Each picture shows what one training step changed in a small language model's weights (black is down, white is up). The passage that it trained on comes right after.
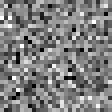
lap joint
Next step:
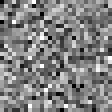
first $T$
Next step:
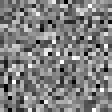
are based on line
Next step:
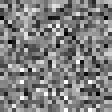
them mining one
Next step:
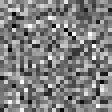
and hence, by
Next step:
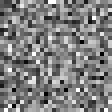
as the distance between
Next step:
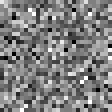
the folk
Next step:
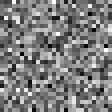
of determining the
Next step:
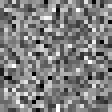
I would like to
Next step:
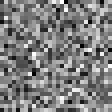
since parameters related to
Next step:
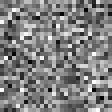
absence became
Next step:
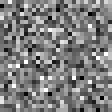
defining a class of
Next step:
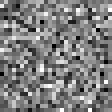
entrenados en
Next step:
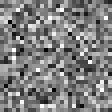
existence of a
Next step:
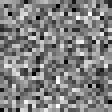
used to parameterize
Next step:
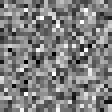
that, together
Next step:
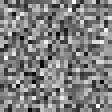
a peptide
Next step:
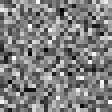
example of a derived
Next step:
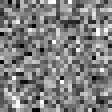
industry to
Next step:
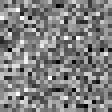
who do not want
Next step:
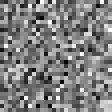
the unit vector
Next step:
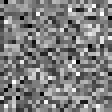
thus constituting
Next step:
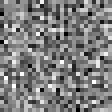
Completing this study
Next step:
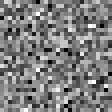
convex subset
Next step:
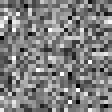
accuracy of
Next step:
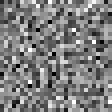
will not review the
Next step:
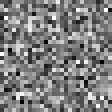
in the numerical
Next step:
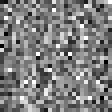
the equation shown below
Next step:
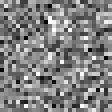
peace is being
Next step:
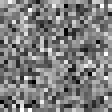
helps them to
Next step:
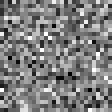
that individuals
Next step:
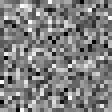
in $\M$ where
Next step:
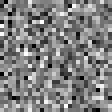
in $s$, and
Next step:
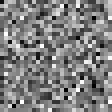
the first to the second
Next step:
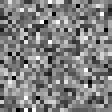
uniform. We
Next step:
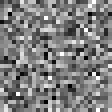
can be seen as
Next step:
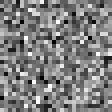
density is
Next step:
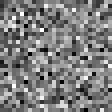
range of diversity
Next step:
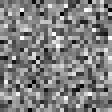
the cone field
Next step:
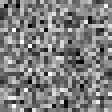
climate change
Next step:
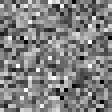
\geq 1$, then
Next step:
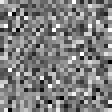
the quantification
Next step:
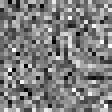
research ideas and
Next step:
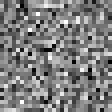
system requirement.
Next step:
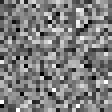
derive exact
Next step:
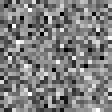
higher order chain
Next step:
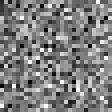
been assessed as
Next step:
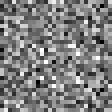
by the following three
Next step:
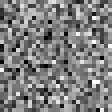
has the potential to
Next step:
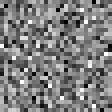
[21] for more
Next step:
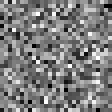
and agricultural
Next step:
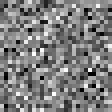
\omega) B
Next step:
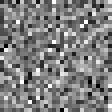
the experimental
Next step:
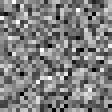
The authors are
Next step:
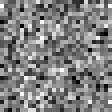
rule determines
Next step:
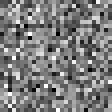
of the article
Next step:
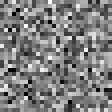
take action as
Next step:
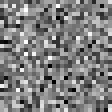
We are going to
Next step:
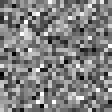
is $\Z$ and
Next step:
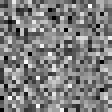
interior of
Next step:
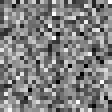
the NFC
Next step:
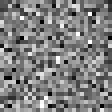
= C \qquad
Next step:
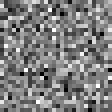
the most extensive
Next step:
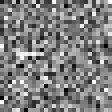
the steps in this
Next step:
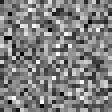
holds the formula*
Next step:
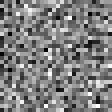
posing serious
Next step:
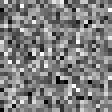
but selective
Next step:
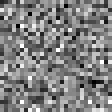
view $\psi$
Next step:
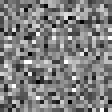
an object of
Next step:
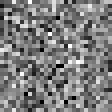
for analysing complex
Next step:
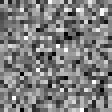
observe that the
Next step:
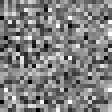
comparable to the
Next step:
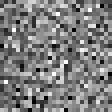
of Carica
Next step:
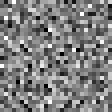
of $\widehat H$
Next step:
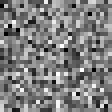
side that contains
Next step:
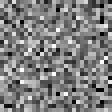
Question 7.
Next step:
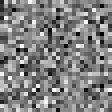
using CAD
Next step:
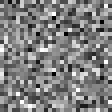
prologues do not
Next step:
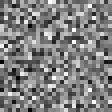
is a property of
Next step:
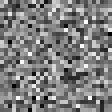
statistical measures
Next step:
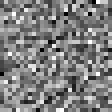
from the top.
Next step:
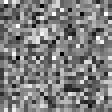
the patient after
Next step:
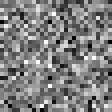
known (and will
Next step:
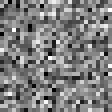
institution as a
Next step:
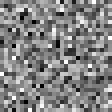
research endeavors
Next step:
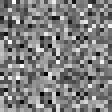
of clinical
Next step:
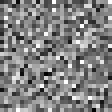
the latter is the
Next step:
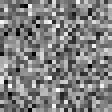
heritage and
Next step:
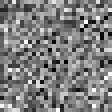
within their company
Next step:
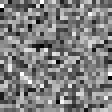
expert validators
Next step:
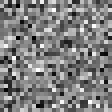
distribution of samples
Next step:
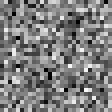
component in the
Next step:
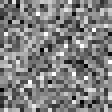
University which each has
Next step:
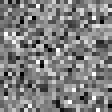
needs to maintain
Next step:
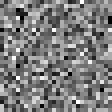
the QC of
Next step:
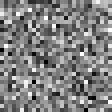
the $k$th
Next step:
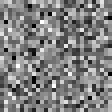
the summer.
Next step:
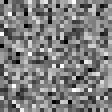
pieces of
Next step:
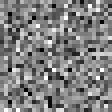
condition have very high and
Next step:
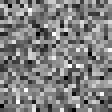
agreeing to study
